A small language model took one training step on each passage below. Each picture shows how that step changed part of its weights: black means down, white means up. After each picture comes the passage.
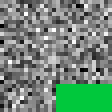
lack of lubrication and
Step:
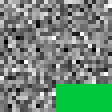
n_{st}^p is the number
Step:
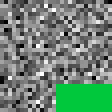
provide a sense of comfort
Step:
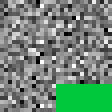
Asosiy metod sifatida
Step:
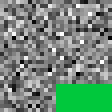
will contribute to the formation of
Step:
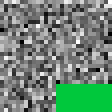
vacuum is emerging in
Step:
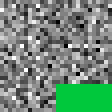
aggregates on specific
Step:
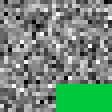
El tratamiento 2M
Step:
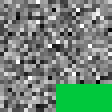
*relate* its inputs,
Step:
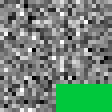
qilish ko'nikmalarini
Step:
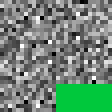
efficiency exceeded
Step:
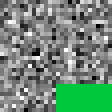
HWZ Working Paper
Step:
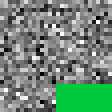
– Тошкент:
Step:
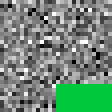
to be removed from old
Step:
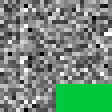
goal was to film and
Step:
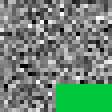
in the inoculated leaves
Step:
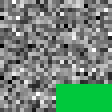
grain. The sources of
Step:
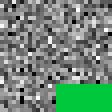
asosiy g'oyalar,
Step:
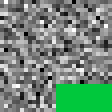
Kenis) for 20 min,
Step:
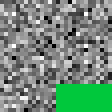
Kader der Träger-
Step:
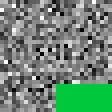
y 279 que respondieron
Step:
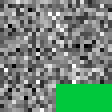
moisture contents and oil.
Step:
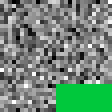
and backward directions. It
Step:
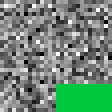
(VI) for the new base
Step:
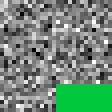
dam olish oralig‘i
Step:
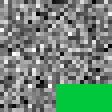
variables (x) y el
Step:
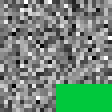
Įmonė turi
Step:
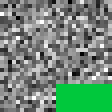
on some soils requires their
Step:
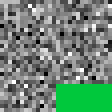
that as age increases,
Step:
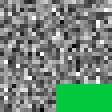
доцент, профессор
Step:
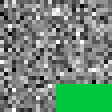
engage to assign prominence
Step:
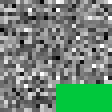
related issues, conducting
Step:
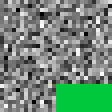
set* in X , $X
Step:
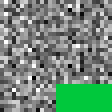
qilish imkonini beradi.
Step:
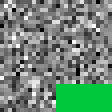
as such contribute to the welfare
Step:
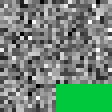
(i.e., the sample in
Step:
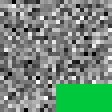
the cost of revenue using
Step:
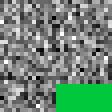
fragments of multispectral
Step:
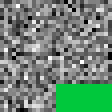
În cele din
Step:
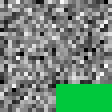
jurnallarda chop
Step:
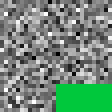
calculated using the original
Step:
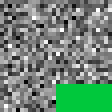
//store the membership
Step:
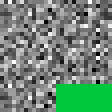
was as complex as sometimes
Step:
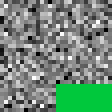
ethnography assumed
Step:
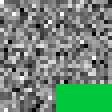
in the study. Preparation:
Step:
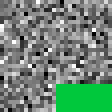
Public Preparedness,
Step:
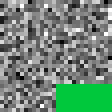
acid support is a valid tool
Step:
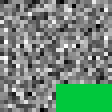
проте, має свої
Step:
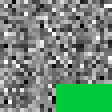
United States had become
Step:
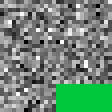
Magetan. HASIL
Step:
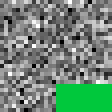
Professor, Dept.
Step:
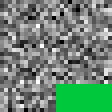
dos detalhes espaciais
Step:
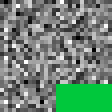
Alpinisten haben
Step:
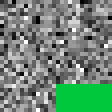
shown that mental health and sociability
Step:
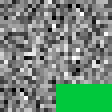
have shown that some patients
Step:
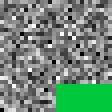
7 shows the evolution of the
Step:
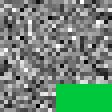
of English, UMT,
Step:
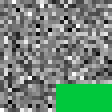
para la detección de
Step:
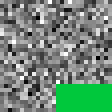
one can experience Shiva.
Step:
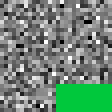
danger, suicide,
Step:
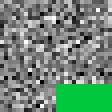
nodes – relate to one
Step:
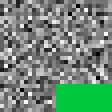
than the head and it formed the
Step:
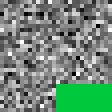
averaged for the shapes
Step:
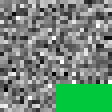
йому під ніс, от
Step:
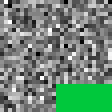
mundo la que participa en el
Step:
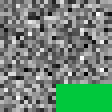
inclusion does not alleviate
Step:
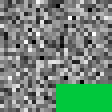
authors have consented to
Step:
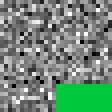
of varicose veins of
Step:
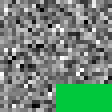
pedagogik kengashlar
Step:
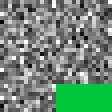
to do to improve on their
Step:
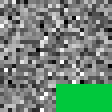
economic growth. Rosario
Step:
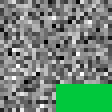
Whatever the final
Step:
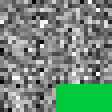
друг от друга,
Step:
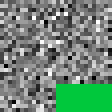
risorse naturali e i
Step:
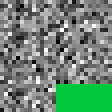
cealaltă parte,
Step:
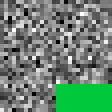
que tem como objetivo
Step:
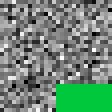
Citation: Nadiyah
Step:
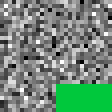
not practicable to build a
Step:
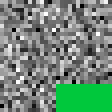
which might negatively
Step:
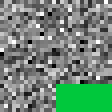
e o manifestarem perante
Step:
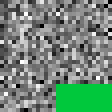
mechanisms up to
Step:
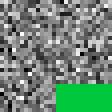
so there is little difference
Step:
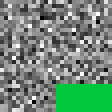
the activities of educational organizations
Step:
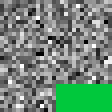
mixtures were stirred for
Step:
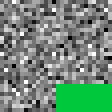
gebruikt. De
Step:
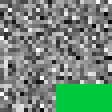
va yunon-rum
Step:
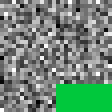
was noticed in cluster
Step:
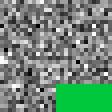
suffered the trauma of
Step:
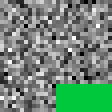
Studies*, Volume
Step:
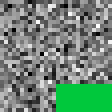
media cannot be balanced
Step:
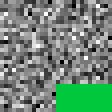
spatial algorithm
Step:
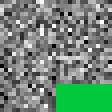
limbaj pozitiv; -
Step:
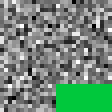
ishlash, almashish
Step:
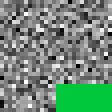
de uitdrukkingen
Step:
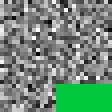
haqiqatga mos
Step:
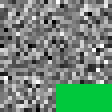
retinopathy must be
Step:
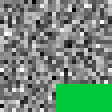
of open-source outbreak
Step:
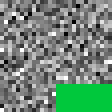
the observed heterogeneity have
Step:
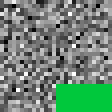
the use of advances in
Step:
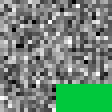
bergambar. Nilai
